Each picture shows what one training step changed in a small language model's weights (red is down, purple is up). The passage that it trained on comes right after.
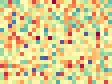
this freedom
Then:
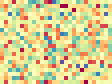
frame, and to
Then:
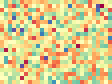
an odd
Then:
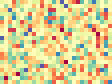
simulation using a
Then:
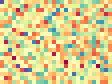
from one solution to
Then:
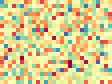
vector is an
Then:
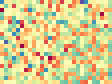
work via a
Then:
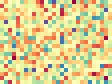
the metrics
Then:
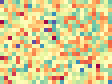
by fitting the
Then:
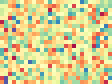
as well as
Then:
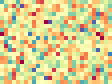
between the color
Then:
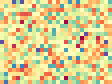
Z and A
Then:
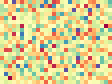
RJ was
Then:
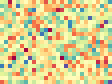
the regulation
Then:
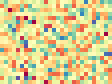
education and
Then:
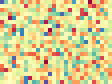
that action of
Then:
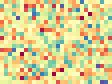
follows: \[
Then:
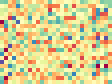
as long as
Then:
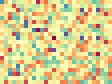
of the model is
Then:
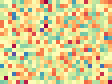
determine closed
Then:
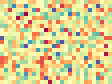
in planetary
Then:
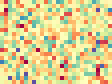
make the theory
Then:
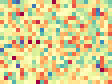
with only four
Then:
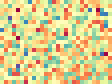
of the coupling conditions
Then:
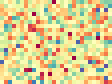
be set equal
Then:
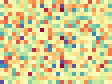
whole complex
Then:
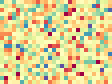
of Public
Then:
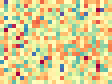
a constant velocity.
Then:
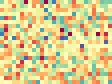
We predict a
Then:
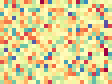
derivative and its
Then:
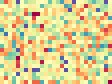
frequency noise
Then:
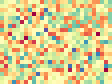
mean and the
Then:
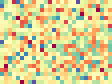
All the
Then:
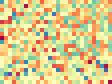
to occur
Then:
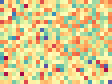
to a more
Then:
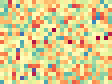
the presence of
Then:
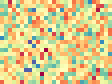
the Ta
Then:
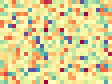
very lax
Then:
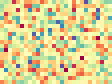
require higher magnetic
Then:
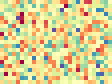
The time-dependent
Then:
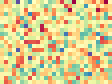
noise with zero
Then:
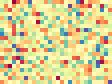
time $t =
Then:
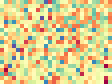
identify some
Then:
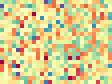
units of
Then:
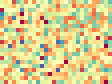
models from each
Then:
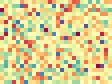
a differenza
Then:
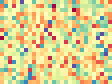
3.5 these
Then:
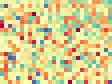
takes the
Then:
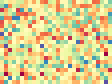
have also considered
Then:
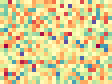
the decoding
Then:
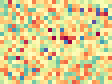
the existence
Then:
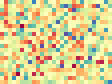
To measure the
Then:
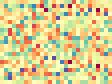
theories of
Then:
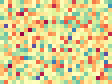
and we conclude
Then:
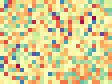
the sources
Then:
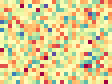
$\chi$ obtained
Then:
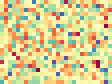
in the same
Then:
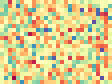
the gaugino
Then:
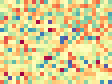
is also consistent
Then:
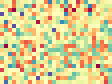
As expected from
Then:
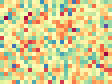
production to be
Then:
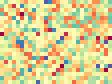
terms of both,
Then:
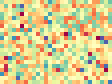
transition to the
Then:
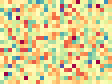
using Pt of
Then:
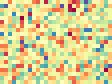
both low and high
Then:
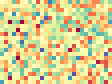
electron density
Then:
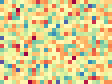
of solar
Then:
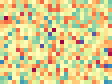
information: One
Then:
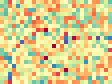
the edge
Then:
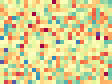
be shown in a
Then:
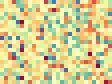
step do
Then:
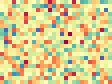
at least
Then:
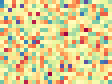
time increases,
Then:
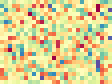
\hline Band
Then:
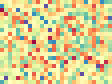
deviations from
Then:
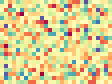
and mass $M
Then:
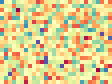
of each other in
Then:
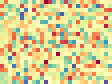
in terms of the
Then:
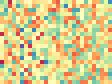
the case of
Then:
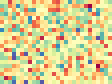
the CFO
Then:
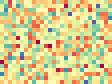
therefore, the
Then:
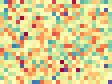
at the temperatures
